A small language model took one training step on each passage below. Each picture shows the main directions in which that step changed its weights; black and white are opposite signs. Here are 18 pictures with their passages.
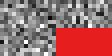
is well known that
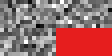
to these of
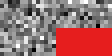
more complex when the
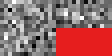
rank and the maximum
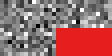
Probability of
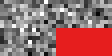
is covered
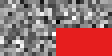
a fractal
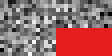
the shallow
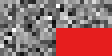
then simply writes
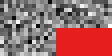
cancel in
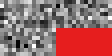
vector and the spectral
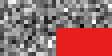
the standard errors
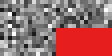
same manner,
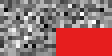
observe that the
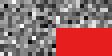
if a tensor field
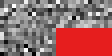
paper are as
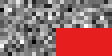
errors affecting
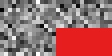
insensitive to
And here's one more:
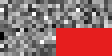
range electronic
